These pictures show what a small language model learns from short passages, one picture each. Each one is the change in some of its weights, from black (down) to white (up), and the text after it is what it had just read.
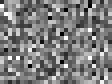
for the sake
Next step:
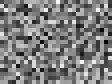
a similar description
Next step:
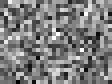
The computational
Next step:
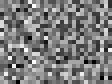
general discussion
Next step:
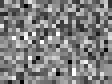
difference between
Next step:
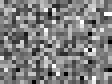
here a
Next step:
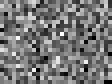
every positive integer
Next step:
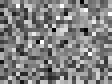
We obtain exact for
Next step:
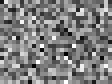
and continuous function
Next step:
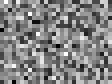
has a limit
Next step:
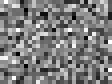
study of
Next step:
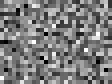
value factor
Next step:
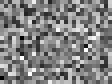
the sequence defined by
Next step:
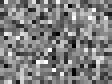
squares of
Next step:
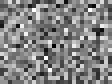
splitting of
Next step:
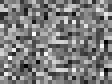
weak topology of
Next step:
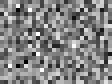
We want to
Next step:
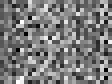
\Psi +
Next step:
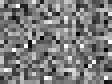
K2, and
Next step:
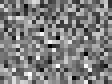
each $i$.
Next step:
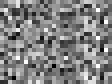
As in the one
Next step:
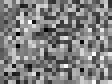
of the element
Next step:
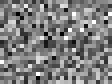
showing that if
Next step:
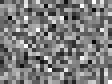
is homeomorphic
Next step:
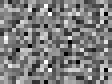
\ra \mathfrak
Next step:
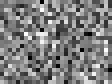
3$, then from
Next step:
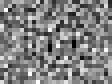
by gradient
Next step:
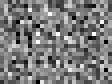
\hline 1 &
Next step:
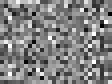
It is clear
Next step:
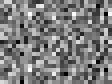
countable subset of
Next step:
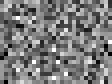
with centers at
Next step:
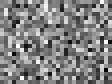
\X$ such
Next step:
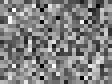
distribution function is
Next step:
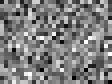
least one $i
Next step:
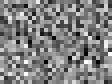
is 1, we
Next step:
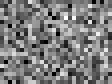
coherence theorem
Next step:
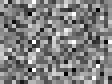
the estimation
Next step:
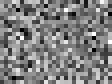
we make use
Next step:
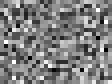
As they
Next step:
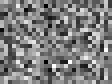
see below).
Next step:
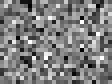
stationary time
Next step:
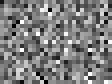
\kappa$ and
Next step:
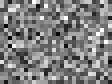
away from
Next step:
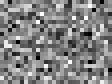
1\le p
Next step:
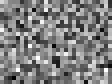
due to
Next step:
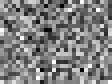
we consider the case
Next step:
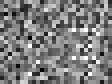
same result under the
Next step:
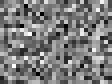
check that
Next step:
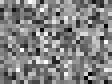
EG$ to
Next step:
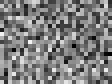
each time unit
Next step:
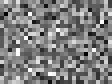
contains only
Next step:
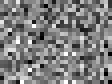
have restriction of
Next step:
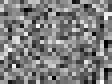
more compact representation of
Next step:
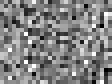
the compact set
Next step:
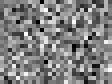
M$, we consider
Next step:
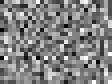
is still
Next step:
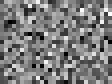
to be {\it
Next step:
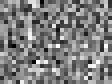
second definition of
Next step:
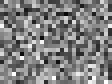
different ages.
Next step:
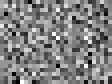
$u \in
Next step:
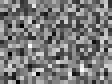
work by the
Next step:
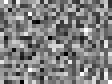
has no more
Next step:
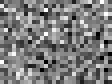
a smaller
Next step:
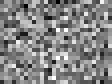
at a point
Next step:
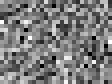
free groups,
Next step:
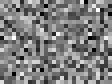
we choose a
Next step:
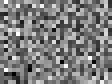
field for the
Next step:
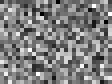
cusps of
